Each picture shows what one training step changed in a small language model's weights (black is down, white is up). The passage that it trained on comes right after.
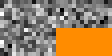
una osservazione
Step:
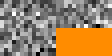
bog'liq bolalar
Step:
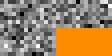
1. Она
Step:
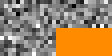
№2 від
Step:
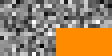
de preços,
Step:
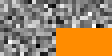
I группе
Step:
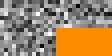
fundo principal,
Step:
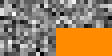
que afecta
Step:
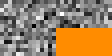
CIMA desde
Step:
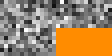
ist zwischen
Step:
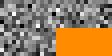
crítica se ha
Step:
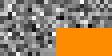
juda muhim va
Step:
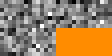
asignatura al
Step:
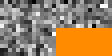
sin materia y,
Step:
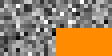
Polakiem nie
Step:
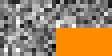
by a general
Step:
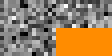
va hisobotlarga
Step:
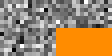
будь то
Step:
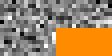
yetkazish va
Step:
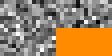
Il primato
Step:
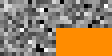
та О.
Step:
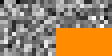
un tipo de
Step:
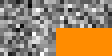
aux accusations
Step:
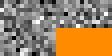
do sistema.
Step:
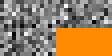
dirección del campo
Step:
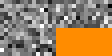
растений или
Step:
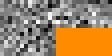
taxmin qilishda
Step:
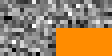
missionárias que
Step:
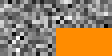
na produtividade
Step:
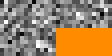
siempre es más
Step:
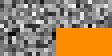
millat va
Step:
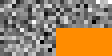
de imagens do
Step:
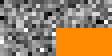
Tower у
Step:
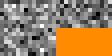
и проблемы.
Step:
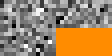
qui seront la
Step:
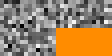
// Indian
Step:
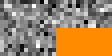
uchun kattalar
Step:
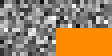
yo'l bilan
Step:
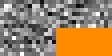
jurídica e
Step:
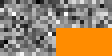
person's activity
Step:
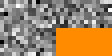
процес активно
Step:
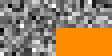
rejasi ishlab
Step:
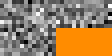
role of artificial
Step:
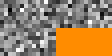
de aktuelle
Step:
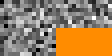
VR va AR
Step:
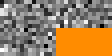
del disegno
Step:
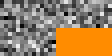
violento. A
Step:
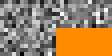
he said that
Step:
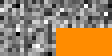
o torna
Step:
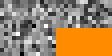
interna e al
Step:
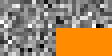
I можуть
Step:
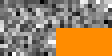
biri - zamonaviy
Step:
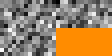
retirar para
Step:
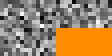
und leicht
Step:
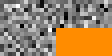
из жизни
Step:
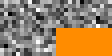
ma w sobie
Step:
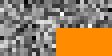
psixologiya, sport
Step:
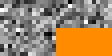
experiência conforme o
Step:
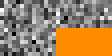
em tamanhos
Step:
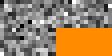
is necessary to
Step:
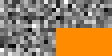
Esto también
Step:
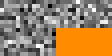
otra democracia
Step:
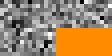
enfrenta problemas
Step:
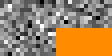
hamda tarbiyaviy
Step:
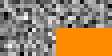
және оларды
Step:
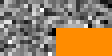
interés sobre el
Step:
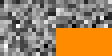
silencio que
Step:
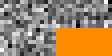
проблемные места
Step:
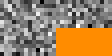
mumkin. Shu
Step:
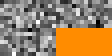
Knuth und
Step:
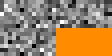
models based on
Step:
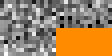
esa, ijtimoiy
